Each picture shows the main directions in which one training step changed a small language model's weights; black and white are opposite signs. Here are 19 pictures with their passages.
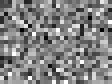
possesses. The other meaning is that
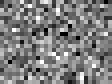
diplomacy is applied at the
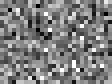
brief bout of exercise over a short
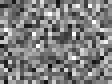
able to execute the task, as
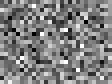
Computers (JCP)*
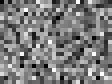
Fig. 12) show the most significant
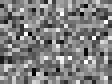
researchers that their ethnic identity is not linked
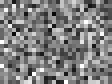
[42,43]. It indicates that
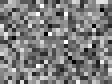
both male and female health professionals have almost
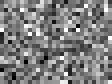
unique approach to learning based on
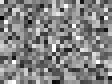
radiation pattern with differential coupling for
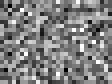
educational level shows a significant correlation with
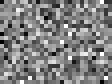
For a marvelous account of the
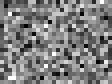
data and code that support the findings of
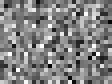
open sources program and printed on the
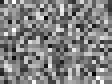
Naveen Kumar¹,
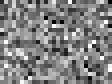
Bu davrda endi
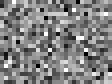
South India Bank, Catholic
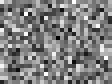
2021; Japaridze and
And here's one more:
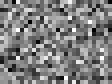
stress, Physiological indices,
